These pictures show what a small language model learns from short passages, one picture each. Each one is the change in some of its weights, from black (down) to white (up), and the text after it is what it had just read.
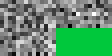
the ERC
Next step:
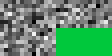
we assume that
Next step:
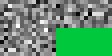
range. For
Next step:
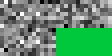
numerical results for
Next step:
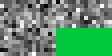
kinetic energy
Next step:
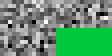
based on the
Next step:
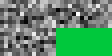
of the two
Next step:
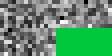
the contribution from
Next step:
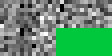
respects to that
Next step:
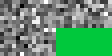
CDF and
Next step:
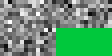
\approx &
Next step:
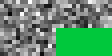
for Photon
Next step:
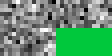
and \label
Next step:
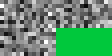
an infinite
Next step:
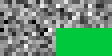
This work was
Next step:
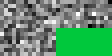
amplitude of
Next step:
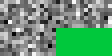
0 \nonumber\\
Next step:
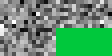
mass ratio,
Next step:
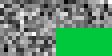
order is given by
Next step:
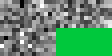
fail to
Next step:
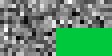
of different angles
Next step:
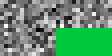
is best
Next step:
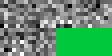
each fixed
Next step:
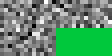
before the
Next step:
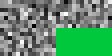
rather than
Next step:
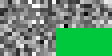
detection is
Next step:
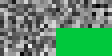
the log
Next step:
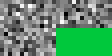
combines the
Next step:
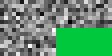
practical time
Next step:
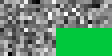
detectors at
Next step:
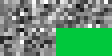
-- and add
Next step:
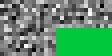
An example of
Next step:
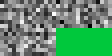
i) observations
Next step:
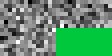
such path will
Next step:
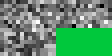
for AO system
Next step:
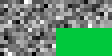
which fades
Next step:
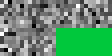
$ Moreover
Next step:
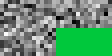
energy with that from
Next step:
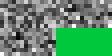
the number of
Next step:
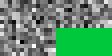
an error
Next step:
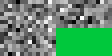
system. An
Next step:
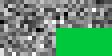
investigated the
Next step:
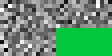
approximation. The
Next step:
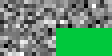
confirm an
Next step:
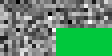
terms of energy
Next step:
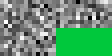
MHz have
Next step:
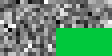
inverse factor
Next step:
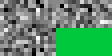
although it
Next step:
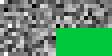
is small.
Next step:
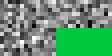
domain is not
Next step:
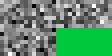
obtained for the
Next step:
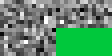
with the local
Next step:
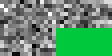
at least in
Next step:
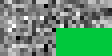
cannot be
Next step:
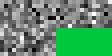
shows a basic
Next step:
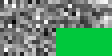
and how their evolution
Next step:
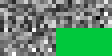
the galaxy
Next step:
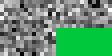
they do not show
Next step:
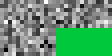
device to
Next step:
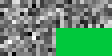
the case $\gamma
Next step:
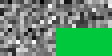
time scales
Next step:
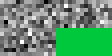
composed of a
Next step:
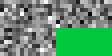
parameter, and
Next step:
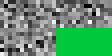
extent can be
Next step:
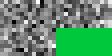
or representations for
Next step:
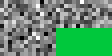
generate the
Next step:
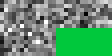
at $\omega =
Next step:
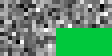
and infer the
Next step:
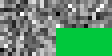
deal of information
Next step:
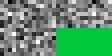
$R$ is
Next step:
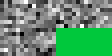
considered three different
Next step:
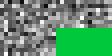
provides additional
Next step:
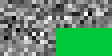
problem. We
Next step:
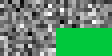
a subset
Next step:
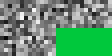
CGC is
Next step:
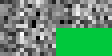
}\textbf {\bibinfo
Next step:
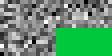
mass loss.
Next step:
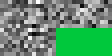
For almost
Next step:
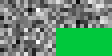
to avoid
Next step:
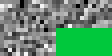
2nd to
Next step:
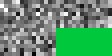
are obtained by direct
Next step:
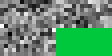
for such a temperature
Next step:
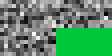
of the form
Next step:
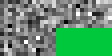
data and the
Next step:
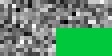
E$ and first
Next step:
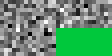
application in a
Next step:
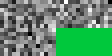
the basic
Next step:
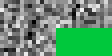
sum rules
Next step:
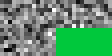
same quantities
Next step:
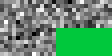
this value, does
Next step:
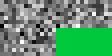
The blue
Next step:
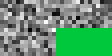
transmission through
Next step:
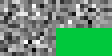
, \quad
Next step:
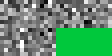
two works are
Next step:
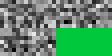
the range of
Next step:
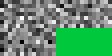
be better
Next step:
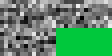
of the system
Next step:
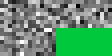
invariance is
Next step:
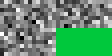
signals in the
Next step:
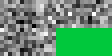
to follow up the
